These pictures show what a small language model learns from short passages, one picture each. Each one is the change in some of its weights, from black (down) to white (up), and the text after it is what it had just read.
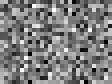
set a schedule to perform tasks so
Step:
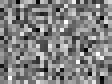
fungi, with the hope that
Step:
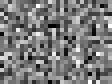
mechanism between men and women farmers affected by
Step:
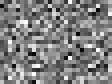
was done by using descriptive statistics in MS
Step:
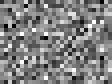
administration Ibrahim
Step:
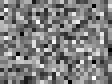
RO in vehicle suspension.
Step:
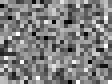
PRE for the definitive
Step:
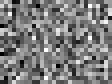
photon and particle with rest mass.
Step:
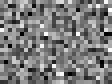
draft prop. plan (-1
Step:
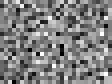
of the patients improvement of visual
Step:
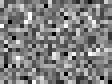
determining enolisation as a mechanism is
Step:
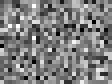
and gliding dislocations Shearing
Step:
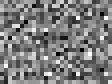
of the Standing Committee of the
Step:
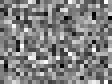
water bath with a sonicator
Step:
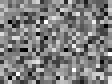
parameters among HBsAg positive patients
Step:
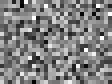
is inevitable that a system will
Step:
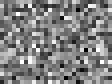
Calculating antibiotic cost.
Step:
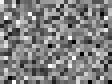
of the mixture (m_g)
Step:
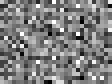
widely available throughout the entire Bay
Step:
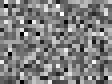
un enlace híbrido
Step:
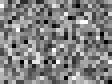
= 5\%$). If the probability
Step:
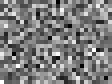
surge of the pandemic as reference Table
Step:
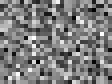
new but generally mixed aggregates are
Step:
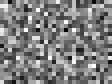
interactive, innovative technologies, education system,
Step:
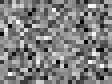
attached preference to different
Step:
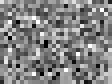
se. One stakeholder suggested that this could
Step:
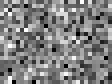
the scriptures are to promote basic
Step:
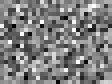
many of them sought employment on European
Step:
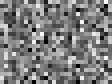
ROS production at sustained levels.
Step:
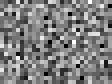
Nigerian Banking Industry. It is
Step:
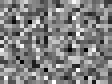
in DT B the physical conditions of
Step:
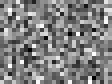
for learning a foreign language. Conclusion The
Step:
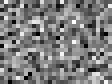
80°C. The dried sample
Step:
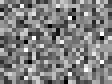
currently used and brought into agricultural use in
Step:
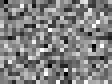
- Vodicka, P.,
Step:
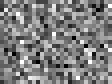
the isolated conditions. In patients who had
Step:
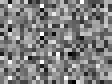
research paper has been to throw light
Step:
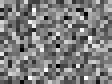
and Assisted Living,
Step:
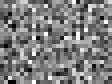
back-translation and cultural adaptation
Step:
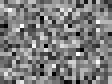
concentrations of cypermethrin are
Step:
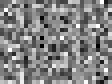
the limiting factors are the use of
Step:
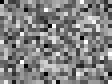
Courts regarding it.
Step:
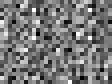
TSH and FMI in subjects with
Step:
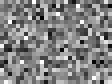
Neural Network (CNN) is
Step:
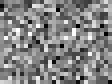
strengthen the links between industrial ecology and
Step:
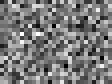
of 12 immunocompetent patients
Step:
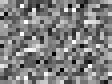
and hypothesis. The research adopted a descriptive
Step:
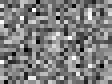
designed in various ways in such a way
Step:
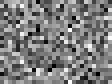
using solution of acid saturated with
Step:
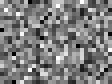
science, criminology, and
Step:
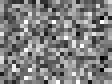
divinities, holds deep cultural and
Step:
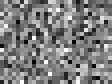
to establish decentralised and interoperable
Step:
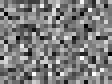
mask strategy, and the learning target
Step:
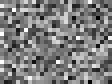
(HDACi) could be
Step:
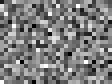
ions can improve cell proliferation
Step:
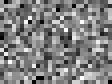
harvest in a Ricker model.
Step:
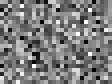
floating in a liquid body.
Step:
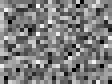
importance for the study of temporal relation between
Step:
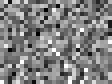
application of SA [41]. Thus
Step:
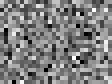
too expensive for many people of the
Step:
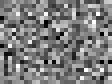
Professional Youth Project (in
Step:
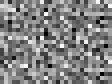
execution containers (Function
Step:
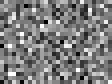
and uploaded on the project's
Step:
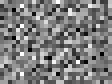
focused on nocturnal
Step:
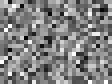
designs of "tracking" mechanisms
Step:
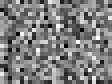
School of Economics & Political
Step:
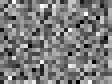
damage of fibers was observed
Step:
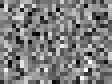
significantly different at 5% level.
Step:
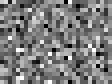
All collected data were processed descriptively by
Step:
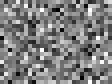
over 130,000 customer feedback
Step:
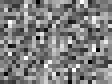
A, Kanai I,
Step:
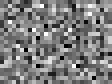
study demonstrates the existence and uniqueness
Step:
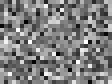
at least 20% lower than in most
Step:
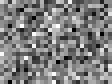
highest number of species considered was 22,
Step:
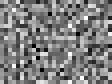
significant buildings, which combines the
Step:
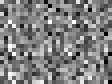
enterprise's logistics potential. The
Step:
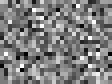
team in evaluating, monitoring, and improving
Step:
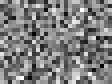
reduction in percentage time spent above
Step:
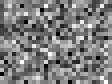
on WEF-Nexus
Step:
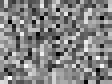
companies. Moreover, we provide strong empirical
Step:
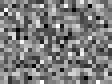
the current Ethiopian
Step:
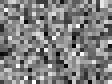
this corresponds to an ion flux source
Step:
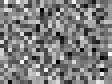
faces in the digital age, particularly
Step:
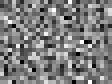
study are much significant and the correlation analysis
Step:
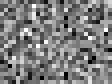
adsorption, ion exchange,
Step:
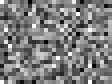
priorities and select appropriate directions and
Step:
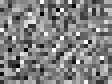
as 37.4%. This was the
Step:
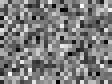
as of 2022 has been estimated to be
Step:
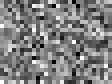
Store website is to add a live
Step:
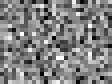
police powers and the new demands
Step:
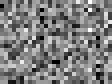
work are the design and development of the
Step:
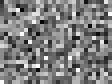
Non-specific parameters; Chemical content
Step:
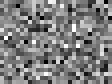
exporters of rice due to
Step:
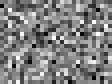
being operative (*cf.*
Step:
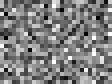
governments that address the fundamental challenges resulting from
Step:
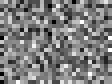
flooding. decreased (Fig.
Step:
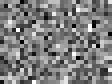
dataset be published or shared? It is
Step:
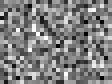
and validate the approach using
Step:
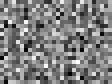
and their families towards a dignified
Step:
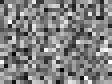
1 describes a proposed method for categorizing
